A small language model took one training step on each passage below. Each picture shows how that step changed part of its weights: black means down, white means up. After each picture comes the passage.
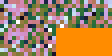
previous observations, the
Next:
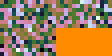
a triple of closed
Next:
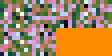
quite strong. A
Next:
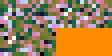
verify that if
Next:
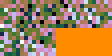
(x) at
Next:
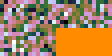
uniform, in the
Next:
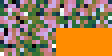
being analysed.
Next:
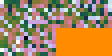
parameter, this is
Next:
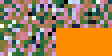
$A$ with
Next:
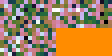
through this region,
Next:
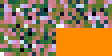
degree at most
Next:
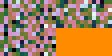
\c algebra
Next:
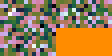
divisible if and only
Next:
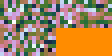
to length of initial
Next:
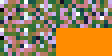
semigroups satisfying the
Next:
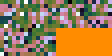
transitively on
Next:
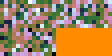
Theorem. We call
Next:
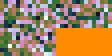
N, \cr
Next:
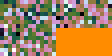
satisfied). This result
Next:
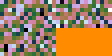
the color of a
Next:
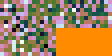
estimators in
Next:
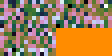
not exist a
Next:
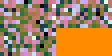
the classical Sobolev inequality
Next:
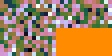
where the control
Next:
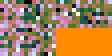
imagine how it
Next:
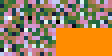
translated into a
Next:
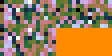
semisimple Lie group
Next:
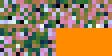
T} For all
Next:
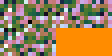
instead of an admissible
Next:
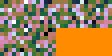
of spheres by
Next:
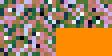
the map $$
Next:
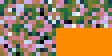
the vertices are
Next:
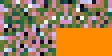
as a continuum
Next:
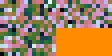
be the event that
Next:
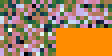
The numbers of
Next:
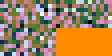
apply summation by parts
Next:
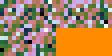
the point of view
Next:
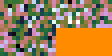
to converge in a
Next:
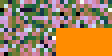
allow the use of
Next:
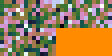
y sus
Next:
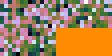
hyperbolic angles}
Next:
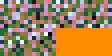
\gamma ,
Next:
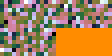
class ${\mathcal
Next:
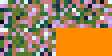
relationships for
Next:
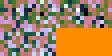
Be that as it
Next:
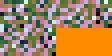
by the edges of
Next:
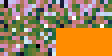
\geq 0
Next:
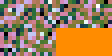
the tensor product of
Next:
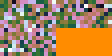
explicit determination of
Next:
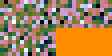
of all regular open
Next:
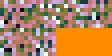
success, Fig
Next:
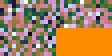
define the equivalence class
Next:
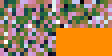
we establish the formulas
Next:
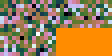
The square tiling
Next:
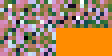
that $$\dim
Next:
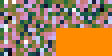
mean functions. To
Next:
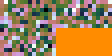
first determine, per
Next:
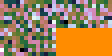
is, we demonstrate
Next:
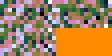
the fact that
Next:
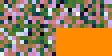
Hawkes in
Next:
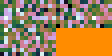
infinity. Thus
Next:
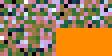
between the sphere
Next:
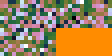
are parametrized by
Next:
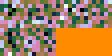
above problem is a
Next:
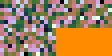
function of the coordinates
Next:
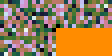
not admit a nonzero
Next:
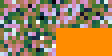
the shock
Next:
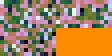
this is not the
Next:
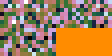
transform $\widehat
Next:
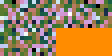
will still be in
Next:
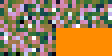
to reduce the degree
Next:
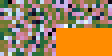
$A$, there
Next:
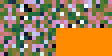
as strong as
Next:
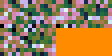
be replaced by using
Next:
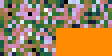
$g$ is
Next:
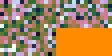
\State Compute
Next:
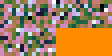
three references differential
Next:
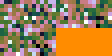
with their complete
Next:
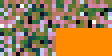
Two problems arise
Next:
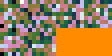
be established by connecting
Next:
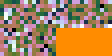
stated in the proof
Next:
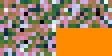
the Legendre
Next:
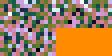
called \it
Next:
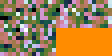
adapted solution to
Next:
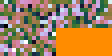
algorithms which make use
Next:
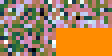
the basic results concerning
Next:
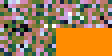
\hbox{ in
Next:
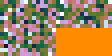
have proven Theorem
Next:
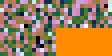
we make use of
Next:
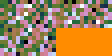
Let $G$
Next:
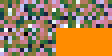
to compute Discrete
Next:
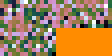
define the variance of
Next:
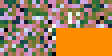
holds in the
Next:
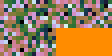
for delay time does
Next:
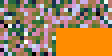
the corresponding maps
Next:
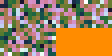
a quasi-projective
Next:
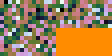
\eeqq By
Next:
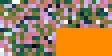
USA }
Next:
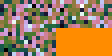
We need to show
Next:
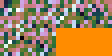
us note the interesting
